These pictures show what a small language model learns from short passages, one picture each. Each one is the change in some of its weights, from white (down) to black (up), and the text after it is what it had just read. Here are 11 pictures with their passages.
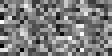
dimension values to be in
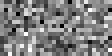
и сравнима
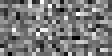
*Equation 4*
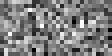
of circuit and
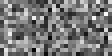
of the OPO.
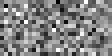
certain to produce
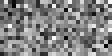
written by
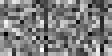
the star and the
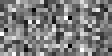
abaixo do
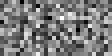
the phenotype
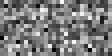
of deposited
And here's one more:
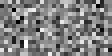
(DOM) on
